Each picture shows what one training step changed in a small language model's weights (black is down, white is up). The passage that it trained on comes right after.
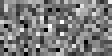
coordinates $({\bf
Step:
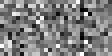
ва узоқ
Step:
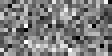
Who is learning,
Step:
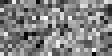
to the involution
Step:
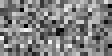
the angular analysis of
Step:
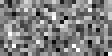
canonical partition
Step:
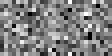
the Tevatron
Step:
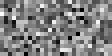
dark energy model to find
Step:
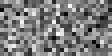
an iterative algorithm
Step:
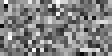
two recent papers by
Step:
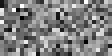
con el modelo
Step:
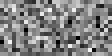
che si è
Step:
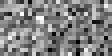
the GRBs
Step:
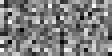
boundary modes.
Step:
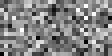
to when only small initial
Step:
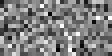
das principais
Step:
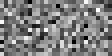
masalah yang
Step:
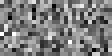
em que representa a
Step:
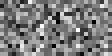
curve of a
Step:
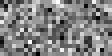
previous subsection into a
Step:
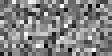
in the outer
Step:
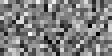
lässt sich
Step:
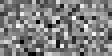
tarqalgan bu
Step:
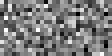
bilan o'z
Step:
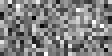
nov. de
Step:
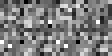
(ECEC –
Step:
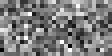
ANN model, which
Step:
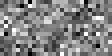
Basic Science:
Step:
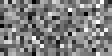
al voto
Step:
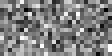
та ін. —
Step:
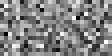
die Schulebene
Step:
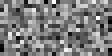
social relationships,
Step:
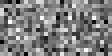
que seu desenvolvimento é
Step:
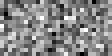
the mean photon number and
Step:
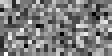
associated renormalization factor
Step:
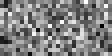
star strucure. In
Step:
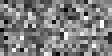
by the factors given
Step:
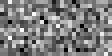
addressed the similar
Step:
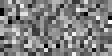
com prevalência
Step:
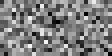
Planck Institute
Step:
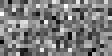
derived from the
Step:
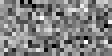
axis, the new
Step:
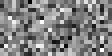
be applied to each
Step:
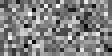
them. As future
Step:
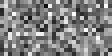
above. We further assume
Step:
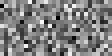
comes out approximately
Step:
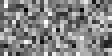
fit (maximal
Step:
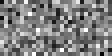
considered here. In this
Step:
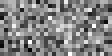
para la elaboración
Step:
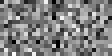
préfiguration du
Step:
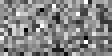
scales {\em
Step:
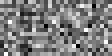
ist. Als
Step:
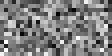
Bu yerda
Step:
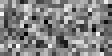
the interface states
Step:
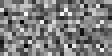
differences, resulting from
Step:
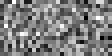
em Sistemas
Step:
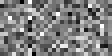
6. Van de
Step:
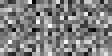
qilib olgan
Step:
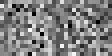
davlat chegara
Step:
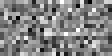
when augmented
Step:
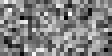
the total cross-section
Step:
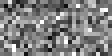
bone does not
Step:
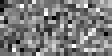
pole versus the
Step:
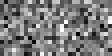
As discussed in sec.
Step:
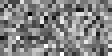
the Antennae
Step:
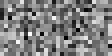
отношения в
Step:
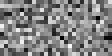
m}$ bridges
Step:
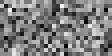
of each bead using
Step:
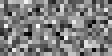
gets unstable
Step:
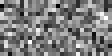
level-set representation
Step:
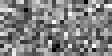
extraction. Since
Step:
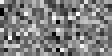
yoki modellar
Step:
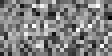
involvement of each
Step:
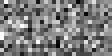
correlations between
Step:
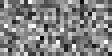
Paulo ver:
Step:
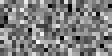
Joy nomlarining
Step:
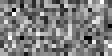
appropriate choice
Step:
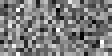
summarized in
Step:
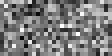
symmetry group generated by
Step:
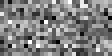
determined from a full
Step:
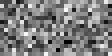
the dynamical complexity
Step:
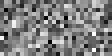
of each case and the
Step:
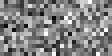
alunos, com
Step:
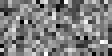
The phase slip
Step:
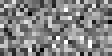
have been done as
